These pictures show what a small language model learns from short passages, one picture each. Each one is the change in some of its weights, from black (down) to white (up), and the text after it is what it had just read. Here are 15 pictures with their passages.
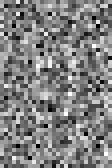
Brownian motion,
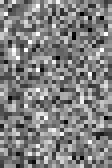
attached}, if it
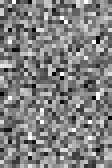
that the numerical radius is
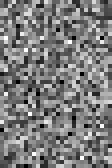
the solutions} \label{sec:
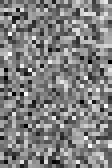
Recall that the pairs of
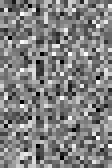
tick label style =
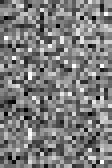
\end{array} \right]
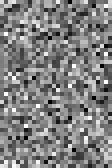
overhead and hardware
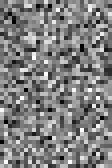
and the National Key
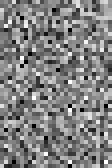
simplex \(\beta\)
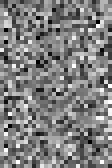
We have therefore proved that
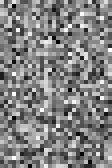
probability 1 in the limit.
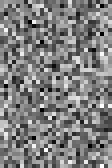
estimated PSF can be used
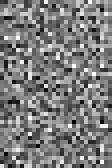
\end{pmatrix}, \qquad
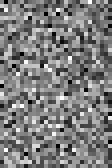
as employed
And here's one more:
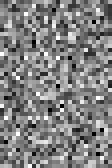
a tournament having
